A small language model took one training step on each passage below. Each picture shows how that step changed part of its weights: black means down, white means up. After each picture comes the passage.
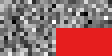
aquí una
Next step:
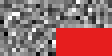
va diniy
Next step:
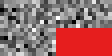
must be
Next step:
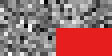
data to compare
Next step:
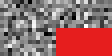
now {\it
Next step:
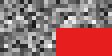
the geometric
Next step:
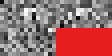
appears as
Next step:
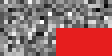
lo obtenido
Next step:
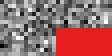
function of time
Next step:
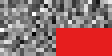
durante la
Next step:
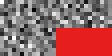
the line's
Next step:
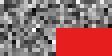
e inferior
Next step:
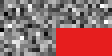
to have large
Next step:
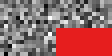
the channel
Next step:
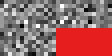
in the limit
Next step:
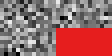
the paper.
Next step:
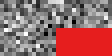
frequency in
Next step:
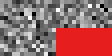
process, in which
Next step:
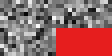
method allows
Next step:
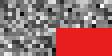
due to the
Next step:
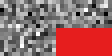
be well within
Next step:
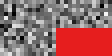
forma que
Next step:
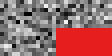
IHR is
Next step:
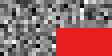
required by
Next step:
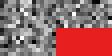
general potentials
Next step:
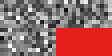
all higher
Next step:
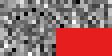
relative to
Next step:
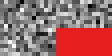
mass density: &
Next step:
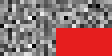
numerically with
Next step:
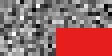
approaches within
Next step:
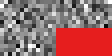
está formada
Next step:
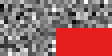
pp}$, where
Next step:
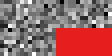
de 1 de
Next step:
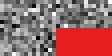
The fifth
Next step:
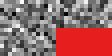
or a 0 due
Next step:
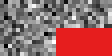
fate of a
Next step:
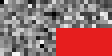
Our results show
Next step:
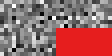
mga aral
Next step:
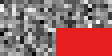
for heavier
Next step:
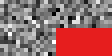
oasis in
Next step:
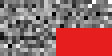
is driven
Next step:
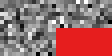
os achados
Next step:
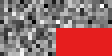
training and
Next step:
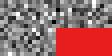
kjer se
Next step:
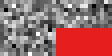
results also show
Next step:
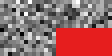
special result as
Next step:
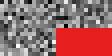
sevish –
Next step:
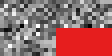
in the total
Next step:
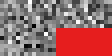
signal and
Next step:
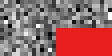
In dit
